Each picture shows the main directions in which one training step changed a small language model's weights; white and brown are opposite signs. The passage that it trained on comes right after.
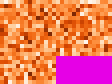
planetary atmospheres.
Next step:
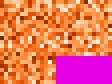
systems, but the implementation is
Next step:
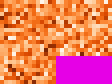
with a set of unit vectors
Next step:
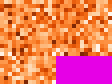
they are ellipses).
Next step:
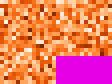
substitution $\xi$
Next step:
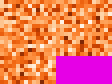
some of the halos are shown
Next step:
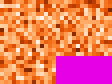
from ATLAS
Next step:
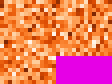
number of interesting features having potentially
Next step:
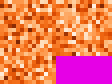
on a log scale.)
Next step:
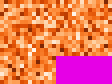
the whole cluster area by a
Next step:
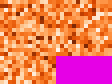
a belt feeder on
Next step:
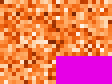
of several industrial applications.
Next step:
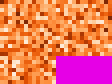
first the softest radiation
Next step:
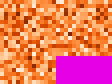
H$ on the hypersurface
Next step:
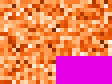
at most a factor of order
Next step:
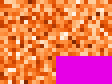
state is when the measurement result
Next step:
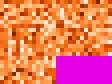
the thermodynamics of the specific
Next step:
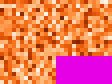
is supported by the National
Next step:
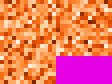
derived. Nextly,
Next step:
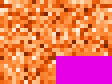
are expected to be complex when
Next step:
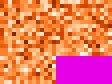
the desire to increase personal
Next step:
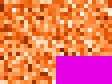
dB). The grey
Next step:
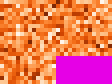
all multimodal methods across
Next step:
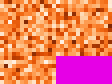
difficult to obtain smooth elliptical
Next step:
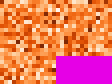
of Science and Technology of
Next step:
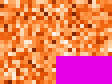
data in this work), with
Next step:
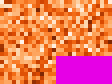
from the primary beam course
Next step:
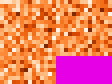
microwave Corbino
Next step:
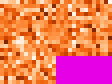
error bars estimated by the difference
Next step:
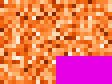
observations to detect BCGs
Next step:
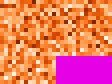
runs into difficulty when
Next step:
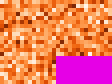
Mechanics: Local
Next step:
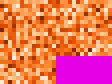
Lattice results for the
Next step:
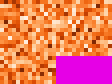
parametrization of the detected
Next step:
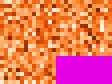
averaging was not performed.
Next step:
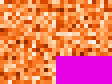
of dimensionless time, for the
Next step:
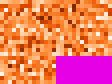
a HW encoder,
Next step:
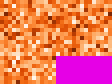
by simulations for different species in
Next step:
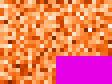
function of the lattice and that
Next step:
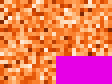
and $r$. This involves
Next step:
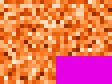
the coherent state, the energy
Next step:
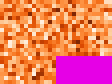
In this case, the
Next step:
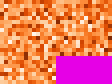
the signal-to-noise
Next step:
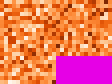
the complexity observed typically on
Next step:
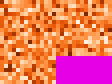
moment formalism can be used in
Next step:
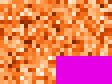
The small change to the
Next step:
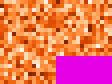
environmental measure from a flux
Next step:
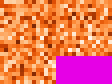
mode is illustrated in Fig.
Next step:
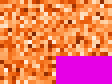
results. The first two terms
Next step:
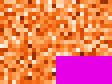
terms of the wave function at
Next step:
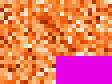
a scalar and vector theory of
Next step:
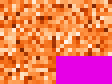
Ladinsky and
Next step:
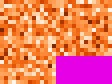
it relies on the use of
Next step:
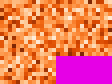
0$, where the marginal
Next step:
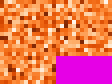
contribution due to any matter fields
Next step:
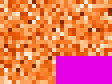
\footnote{There were terms
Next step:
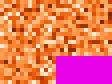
that correspond to gauge transformations
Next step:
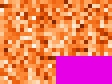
has been concluded.
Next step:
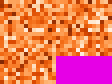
together, the continuous variant
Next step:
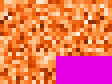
and second, the parameter
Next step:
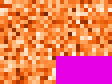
are forbidden by this
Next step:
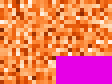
the initially substructured
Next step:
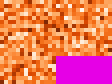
the states becomes metastable
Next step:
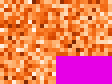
is the pion FF,
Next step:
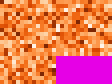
of the TNOs
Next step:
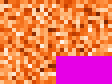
any other. This can create
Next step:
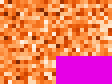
the non-negligible
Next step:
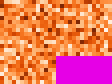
requirements align with the product's
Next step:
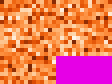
$Q$. Each curve corresponds
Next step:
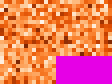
the future this bound could be
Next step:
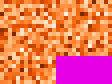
the subject of future work,
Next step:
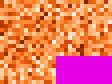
expected as during the radiation
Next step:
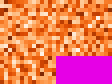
are the ZFC and
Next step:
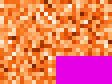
approach, both for 14
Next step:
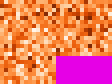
spreading is caused by
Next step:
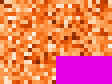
vanish identically. Indeed,
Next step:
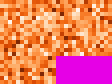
theory described by the Lagrangian
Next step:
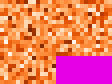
node $i$ and
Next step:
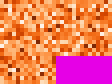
linewidth is very small and
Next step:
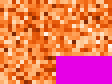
gathering and obtaining
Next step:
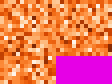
this calculations, this results will
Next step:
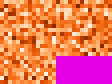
the confining potential that is
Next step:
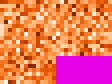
resonant photoemission spectroscopy measurements
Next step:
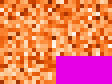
KG. In this
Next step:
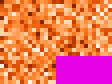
low efficiencies below spectral
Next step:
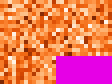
Force he can justify
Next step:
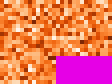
these tasks have to be identified
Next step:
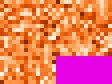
the system freezes to
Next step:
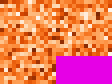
laser powder-bed
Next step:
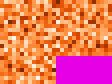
matter consists of warm,
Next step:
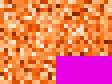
on the energy of the
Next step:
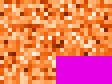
the performance of differential privacy on
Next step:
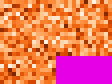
that in this gauge, two
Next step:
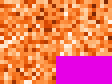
beam former complexity scales as
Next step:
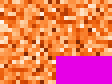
76$, and the maximum
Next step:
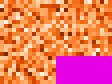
\mp\kappa & 0
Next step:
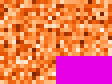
the microstructural features
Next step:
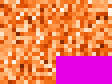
TRS is preserved in
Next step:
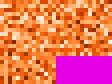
account the polarization due to the
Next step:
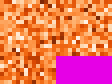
to trace out. This
